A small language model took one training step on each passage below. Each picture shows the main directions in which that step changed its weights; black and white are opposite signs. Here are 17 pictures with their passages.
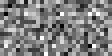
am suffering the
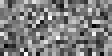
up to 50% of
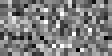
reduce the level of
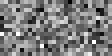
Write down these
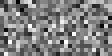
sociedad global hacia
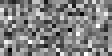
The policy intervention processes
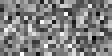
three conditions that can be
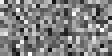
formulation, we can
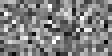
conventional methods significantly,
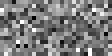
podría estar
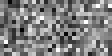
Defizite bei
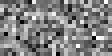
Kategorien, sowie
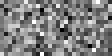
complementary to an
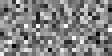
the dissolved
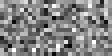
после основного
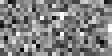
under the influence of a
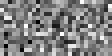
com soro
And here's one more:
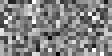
2023). In the presence
